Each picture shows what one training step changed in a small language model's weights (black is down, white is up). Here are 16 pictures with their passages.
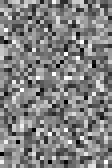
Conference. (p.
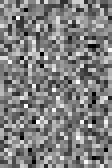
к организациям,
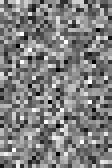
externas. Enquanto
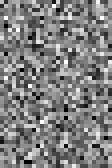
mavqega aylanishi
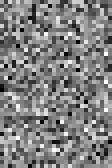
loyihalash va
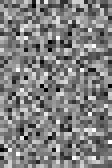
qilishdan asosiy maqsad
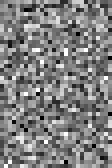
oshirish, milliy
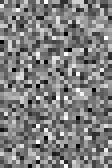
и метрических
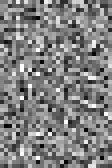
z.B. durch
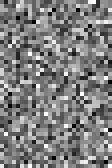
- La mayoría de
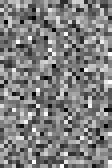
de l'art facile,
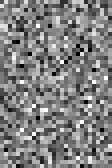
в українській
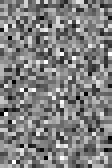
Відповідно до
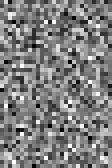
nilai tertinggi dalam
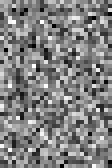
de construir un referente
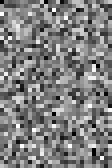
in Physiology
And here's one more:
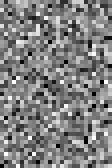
etc.), fie
